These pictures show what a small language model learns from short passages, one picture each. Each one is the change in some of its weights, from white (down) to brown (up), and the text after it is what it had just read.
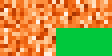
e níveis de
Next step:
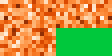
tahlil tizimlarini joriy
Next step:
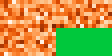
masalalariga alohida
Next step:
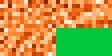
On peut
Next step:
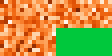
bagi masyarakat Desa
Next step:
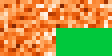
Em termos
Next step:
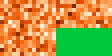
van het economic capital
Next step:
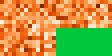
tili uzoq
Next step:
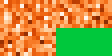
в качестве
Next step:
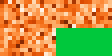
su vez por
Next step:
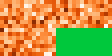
internas de
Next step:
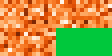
та під час
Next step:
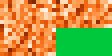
will das
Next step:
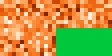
bir so'z
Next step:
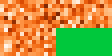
по шкалам
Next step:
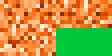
asri ekanligi
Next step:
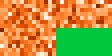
the society for
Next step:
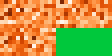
san'at orqali
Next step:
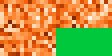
v diskurze
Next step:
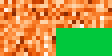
topishga harakat
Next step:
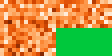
aquí fue a
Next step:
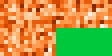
analyzes the
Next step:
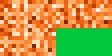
Cyber dan
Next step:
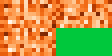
aktif ders
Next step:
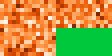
Più in
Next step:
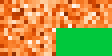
faoliyatida foiz
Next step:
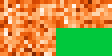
humans and
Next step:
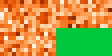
la mejor?
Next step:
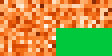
професійну роль,
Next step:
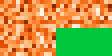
; - Les
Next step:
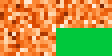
que a psicologia
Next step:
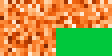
resulta em uma
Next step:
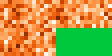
segundo aquela
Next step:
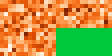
техник и их
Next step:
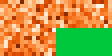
trabalho acima
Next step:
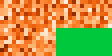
power plant
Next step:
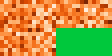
pemahaman dalam
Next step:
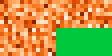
ve Curry
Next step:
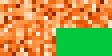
harakatlarini takomillashtirish
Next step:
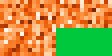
problematic state
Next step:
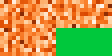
nazmiy usulda
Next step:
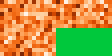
effettuato con
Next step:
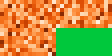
le statut Au
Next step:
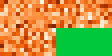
turli yordamchi
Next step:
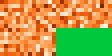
masculina y
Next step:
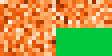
bahkan pada
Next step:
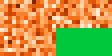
do jogo,
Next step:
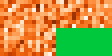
motivation à
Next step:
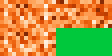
более высокой
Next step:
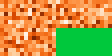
va malakasini
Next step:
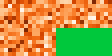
önemli bir atılım
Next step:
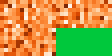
fait que la
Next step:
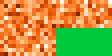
mumkinligi va
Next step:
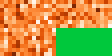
a atuação dos
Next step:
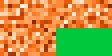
Web, avec
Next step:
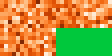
orqali real vaqt
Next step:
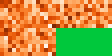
Toda to bi
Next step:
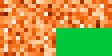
uchun yangi standartlarni
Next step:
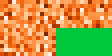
va davlatlar
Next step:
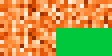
Locus of
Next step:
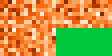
os quais, em
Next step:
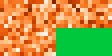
teachers as
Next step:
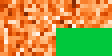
especial para os
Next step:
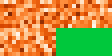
va oldingi
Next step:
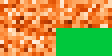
the concept of
